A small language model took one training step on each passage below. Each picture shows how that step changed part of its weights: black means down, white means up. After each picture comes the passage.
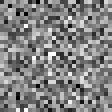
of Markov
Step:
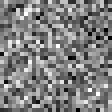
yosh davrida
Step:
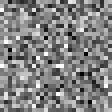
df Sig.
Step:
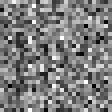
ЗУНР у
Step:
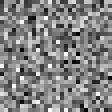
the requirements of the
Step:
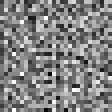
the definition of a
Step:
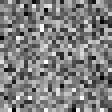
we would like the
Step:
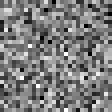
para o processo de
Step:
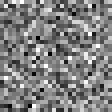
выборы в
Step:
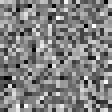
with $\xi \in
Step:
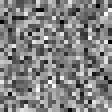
Darcy flow and
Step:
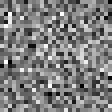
the case of state-
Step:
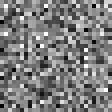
chunki uning
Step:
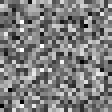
generating function:
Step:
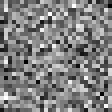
directional version.
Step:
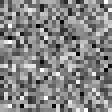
Betti number
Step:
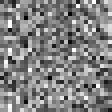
terrière de
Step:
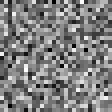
du degré
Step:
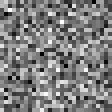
by the joint
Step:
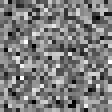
functions and toral
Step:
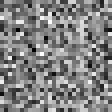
go to the circle
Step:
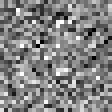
pada tahun
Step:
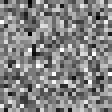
closed} if it
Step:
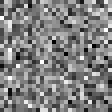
Like in
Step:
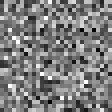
the upper bound to
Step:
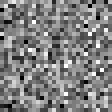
правилу $$
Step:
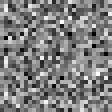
step. Clearly
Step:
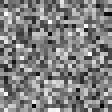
corresponds to that of
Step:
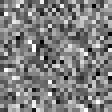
complex vector bundle
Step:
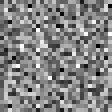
{\it normalized}.
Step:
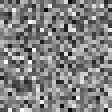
da Nazaré
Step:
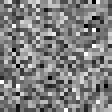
les tests de
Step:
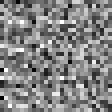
to the subspace
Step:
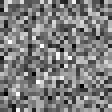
mean the following local
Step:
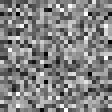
by eliminating
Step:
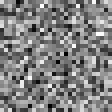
di referee
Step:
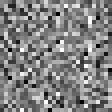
situations, the
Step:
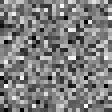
buena carga y
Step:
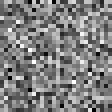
from Lemma 2.1
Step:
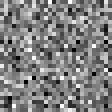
4 Mayıs
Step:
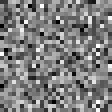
positive $f\in
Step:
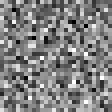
Y)$, we show that
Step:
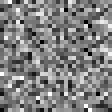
to do so, we
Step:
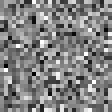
with leading positions
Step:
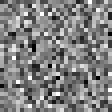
and $v$ are
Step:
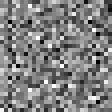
la nivelul
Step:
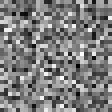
tree} both for
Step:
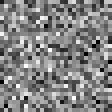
a constant depending on
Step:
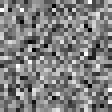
\ZZ$ and we
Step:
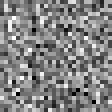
is homogeneous if
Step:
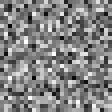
fraction is estimated
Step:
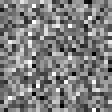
или культурными
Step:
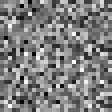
We have the following
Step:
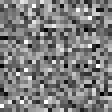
и готовности
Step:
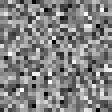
in the sense of
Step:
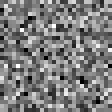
any real analytic simple
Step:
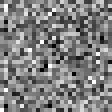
polynomials in $q$
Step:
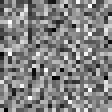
regel is het
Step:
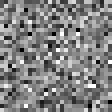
$k \geq
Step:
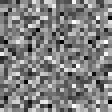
enfrentar este
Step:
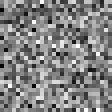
fact, we have
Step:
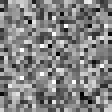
country cope
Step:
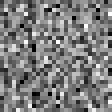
and $b$ be
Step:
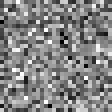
sehat saja
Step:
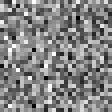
of isotropic
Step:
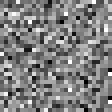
sont trois
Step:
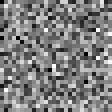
$\gamma$. Let
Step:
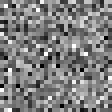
this object. In
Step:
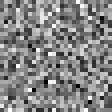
of notation, we will
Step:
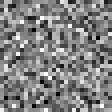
associated to it, and
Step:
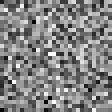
of the additional data
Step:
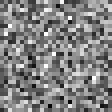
will be recalled
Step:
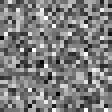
section, we consider examples
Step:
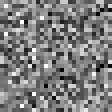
давления на
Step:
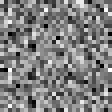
and the WDS
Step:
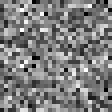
Consider the operator
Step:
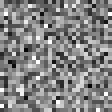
as well. The maximal
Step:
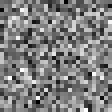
this measure defines is
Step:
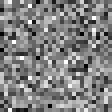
vedením sa
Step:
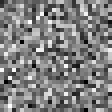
on $S$. By
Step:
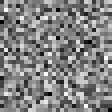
emas, bu
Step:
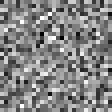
riscos, a
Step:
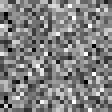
alianzas entre
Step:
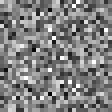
attention in the
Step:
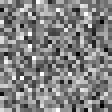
H$, then we have
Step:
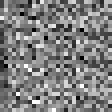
that the action of
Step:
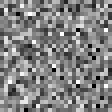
published in
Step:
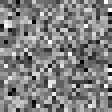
atoms of
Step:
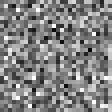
it is easy to
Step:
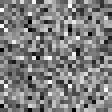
*Cultura e
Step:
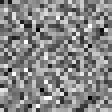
el panorama
